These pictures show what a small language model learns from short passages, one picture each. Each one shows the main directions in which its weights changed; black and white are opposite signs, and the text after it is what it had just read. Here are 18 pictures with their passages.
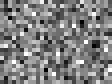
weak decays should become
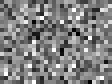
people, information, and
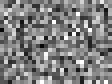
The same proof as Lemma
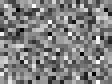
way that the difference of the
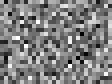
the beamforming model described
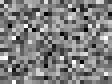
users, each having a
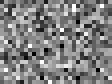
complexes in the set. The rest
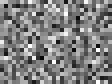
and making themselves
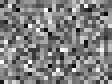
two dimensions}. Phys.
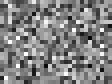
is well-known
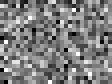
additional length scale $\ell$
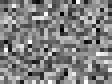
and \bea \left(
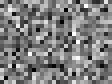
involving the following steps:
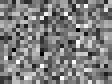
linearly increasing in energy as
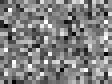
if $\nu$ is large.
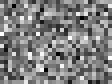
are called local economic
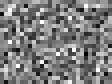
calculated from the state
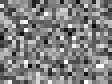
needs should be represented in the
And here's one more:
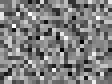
TMD observables extends
